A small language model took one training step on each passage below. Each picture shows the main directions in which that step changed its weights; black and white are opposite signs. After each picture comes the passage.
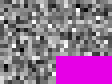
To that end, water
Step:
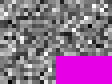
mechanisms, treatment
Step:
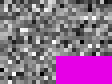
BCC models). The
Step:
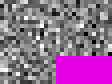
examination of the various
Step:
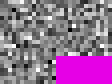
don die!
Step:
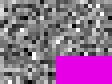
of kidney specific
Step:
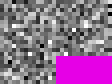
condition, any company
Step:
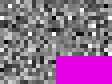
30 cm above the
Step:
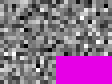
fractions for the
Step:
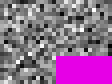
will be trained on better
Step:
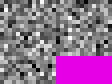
the effective marketing of
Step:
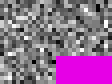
was therefore recommended
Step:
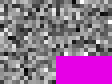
development and improvement.
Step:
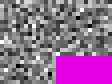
published the
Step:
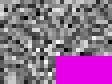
of controversy between
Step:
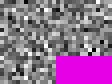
in scientific
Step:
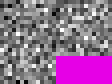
of density waves
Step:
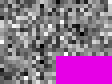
was measured using a
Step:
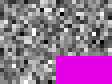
in Table 1. 3
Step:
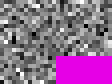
natural products),
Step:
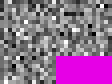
same rules that apply
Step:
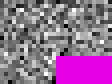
hands before eating
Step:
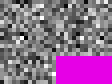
another carefully
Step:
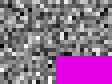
and Erasmus+
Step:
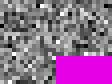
or other similar wrist
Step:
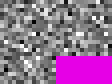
for 24 months
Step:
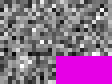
the total thickness of
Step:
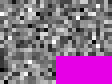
delimitation of the
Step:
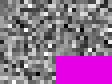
a lower perceived
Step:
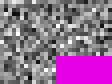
and Asian countries.
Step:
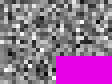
to be experimentally
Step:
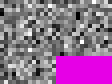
the agreeableness
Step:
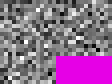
and psychological
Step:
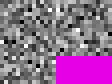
of the spectators:
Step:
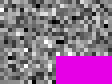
life. This was also the
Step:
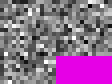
may turn into a
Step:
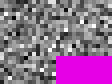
ion thruster
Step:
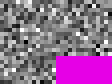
heart disease,
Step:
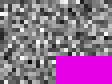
one of the potential drug
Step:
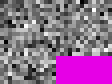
transcriptions, but
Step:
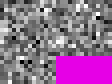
in the world of
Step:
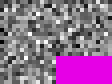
the best form of
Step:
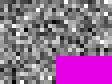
and their interactions.
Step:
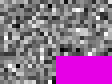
++ increased expression,
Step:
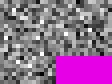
brought about negative
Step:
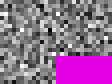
includes providing the population
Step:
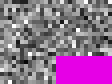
or poles at any other
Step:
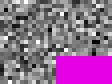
is a standardized relative
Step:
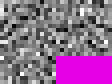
of backgrounds
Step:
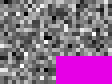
6. Ibid
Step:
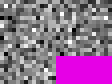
training. Results show
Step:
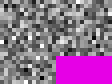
terms of the Creative
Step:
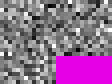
efforts in data analysis,
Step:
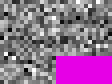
above the SPT using
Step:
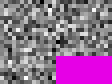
and computes the
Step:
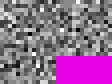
during the follow-up
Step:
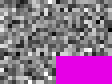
digital scores can
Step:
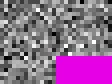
Ministry of
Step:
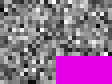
democratic participation
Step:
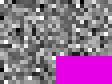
algorithm demonstrates better performance
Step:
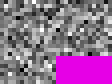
sp. PCC
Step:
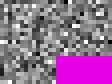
to a variety of people
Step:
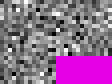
network, in which case it
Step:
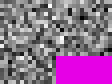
and parasitic
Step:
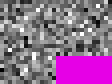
and some fundamental
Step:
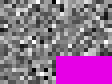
Most Essential
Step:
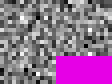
triggered by
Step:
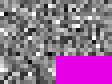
possible implementations of the
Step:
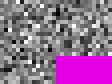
choosing the
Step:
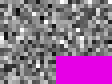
form follows during the
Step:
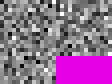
classroom activities.
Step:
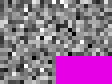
in Ogun State
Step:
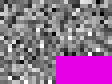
the resulting diol.
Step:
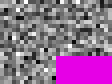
dry regions. In
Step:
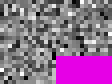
use. Methods:
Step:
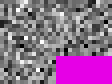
tertiary care
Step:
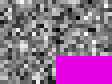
half of what
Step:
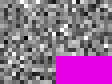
a plethora
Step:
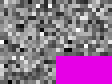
for organizing a
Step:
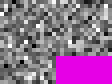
YEAR OF
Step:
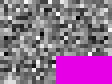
with the beginning
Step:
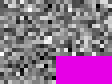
maxima and minima in
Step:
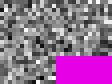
the electronic structure and
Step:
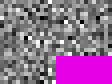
learning outcomes, including
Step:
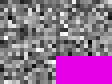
but that is only a
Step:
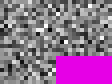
the constitutive
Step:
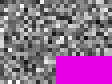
from using a dual
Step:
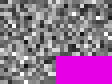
per Wikipedia
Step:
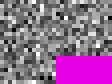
trained were not only
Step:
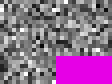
effective integration of the two
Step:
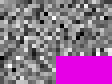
95% confidence
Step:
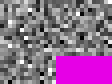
section, we describe
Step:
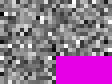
collected and analysed
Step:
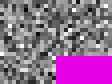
a formula developed by
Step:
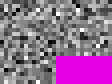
system, low speed
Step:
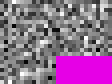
introduce some basic
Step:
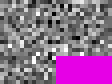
nature and characteristics and
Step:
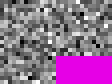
in exchange rate
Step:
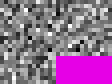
of The Cobbold
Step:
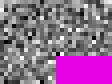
of the coastal
